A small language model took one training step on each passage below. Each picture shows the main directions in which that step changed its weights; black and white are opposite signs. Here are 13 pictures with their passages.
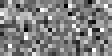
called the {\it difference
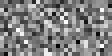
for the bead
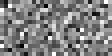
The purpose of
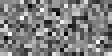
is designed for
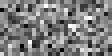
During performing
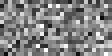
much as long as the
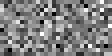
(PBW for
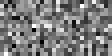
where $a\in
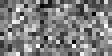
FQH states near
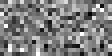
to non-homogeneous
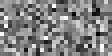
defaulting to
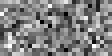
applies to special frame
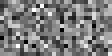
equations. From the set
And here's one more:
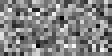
unity. As a
